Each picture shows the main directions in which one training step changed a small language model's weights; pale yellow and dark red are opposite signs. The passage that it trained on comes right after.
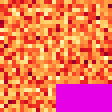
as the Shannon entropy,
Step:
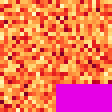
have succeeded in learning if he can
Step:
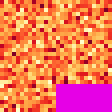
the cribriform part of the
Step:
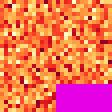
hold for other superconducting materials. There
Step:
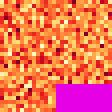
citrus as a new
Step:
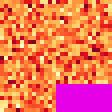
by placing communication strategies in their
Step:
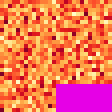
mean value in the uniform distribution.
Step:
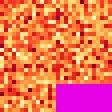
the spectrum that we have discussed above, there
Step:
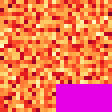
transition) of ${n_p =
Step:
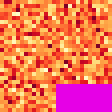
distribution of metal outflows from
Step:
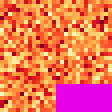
Figure3: Service ratio
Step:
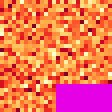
factors interact within the context of public transport
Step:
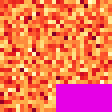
the findings of this study are available from the
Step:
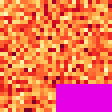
high degree of reliability and safety
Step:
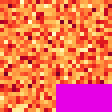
performing accurate surveys by
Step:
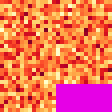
break down at $M_{\rm
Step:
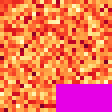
the sample structure. The sample is designed
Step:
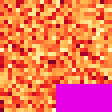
a column vector that contains the regression
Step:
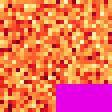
neither cleanly into the over
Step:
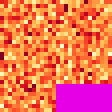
potentials can be obtained by extension of
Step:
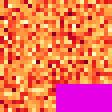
contrast, CIM with CIW
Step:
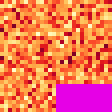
of pH and immersion time in
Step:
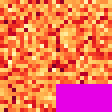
explain moderate mass-loss rates
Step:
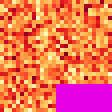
used to assign features of the C
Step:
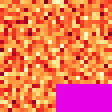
modelling error is mainly due to
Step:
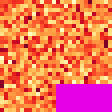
the information categories with elements of the
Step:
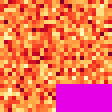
which a critical temperature up to 11.5
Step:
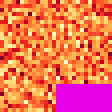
formed, collective memory becomes
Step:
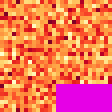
between the speed of administrative
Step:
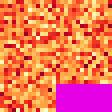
independent publications obeying similar experimental conditions
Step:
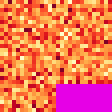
along the Mo-edge are small
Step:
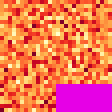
a fair use could submit a
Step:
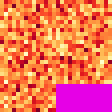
at the primary receiver, to
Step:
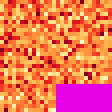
these results, it is expected that the
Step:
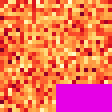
of elastic quadrupoles in
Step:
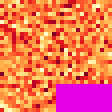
you to evaluate the system for long time
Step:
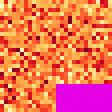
is believed to have held
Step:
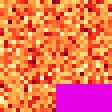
being a characteristic soft momentum scale (with
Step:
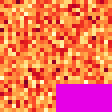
b_{t}^{\prime}$, and we use
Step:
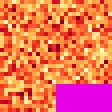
11 and 13 MeV. The present data
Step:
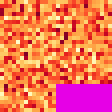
entrepreneurial success globally
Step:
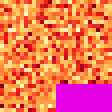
to attack the problem in stages, first
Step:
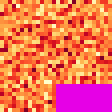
not necessarily exclude possible
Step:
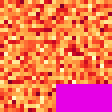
a last step one shows that $A'
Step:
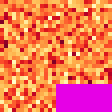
Each HPC partition
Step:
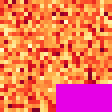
commercial gardens may contribute
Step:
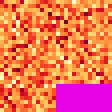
Neurosciences, University
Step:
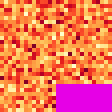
tolllike receptors.
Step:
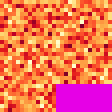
I incorporated influencers into
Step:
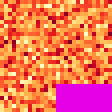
enforcing rules,
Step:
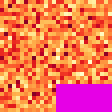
transition matrix $S_0$ can be
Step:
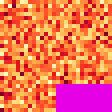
\tau\psi\right\rangle $
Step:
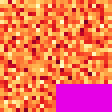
Z,WW decay in flight is
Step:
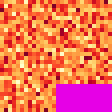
in terms of just one collective
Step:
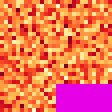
a standardized policy for any specific
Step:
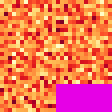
self-expression is diverse
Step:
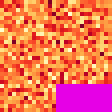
I, II, III and
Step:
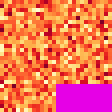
and political advancement of a
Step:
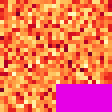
management. Tourists are very
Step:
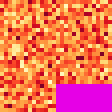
one sees a growing interest in
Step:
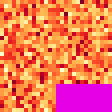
to the neoliberal project and
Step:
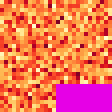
\label{glast reach
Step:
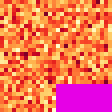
coefficients given $\beta=1$.
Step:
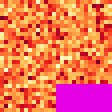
important to improve the function and prevent any
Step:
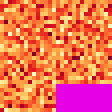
which path has been followed performing a classical
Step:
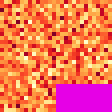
conventional housing that meets
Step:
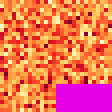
(not necessarily convex). For
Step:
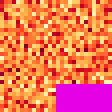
the major shortcomings. Provide
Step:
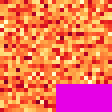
an impact on employee performance and their
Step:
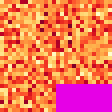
origin of the coordinate system. When a
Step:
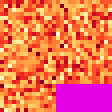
Department of Pathology,
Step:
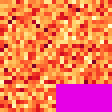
whole machine model with
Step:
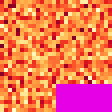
level have been set up but now after the
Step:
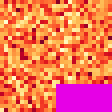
character of aggression, there is the
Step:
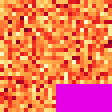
(assuming a constant magnetic field).
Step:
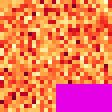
the QAA may also be used differently
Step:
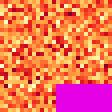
control, medical treatment, as well as
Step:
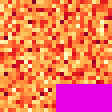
and increased conversion of collagen
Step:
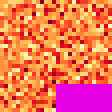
the future. In this regard,
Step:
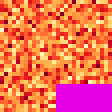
between fostering a controlled
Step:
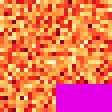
of Karbi Tribe.
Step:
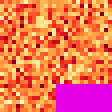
(f) CPT Standards on
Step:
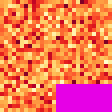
condiții optime de pH
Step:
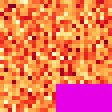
\section{Phase diagrams on the
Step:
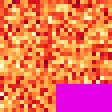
given at Table 1 to produce PTA
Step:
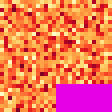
HJT technology, due to lower thermal
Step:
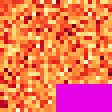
theories in two dimensions into
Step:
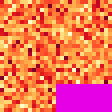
[CrossRef] 23.
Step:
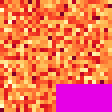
knowledge of neonatal danger
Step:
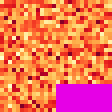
of the automaton and $T$
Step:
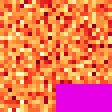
semester's academic performance.
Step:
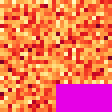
ref56, Cervantes16},
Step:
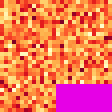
government hospitals under its
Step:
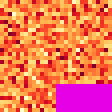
seeing. For this reason, a
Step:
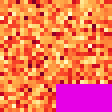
therefore be used not only in models of star
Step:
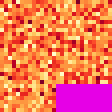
requires uniform convergence whereas
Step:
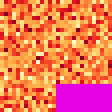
workpiece geometry which is
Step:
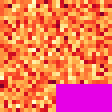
hubs we have to establish during
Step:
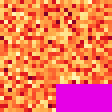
peak in both the mean intensity and the flux
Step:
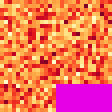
particle (belonging to the
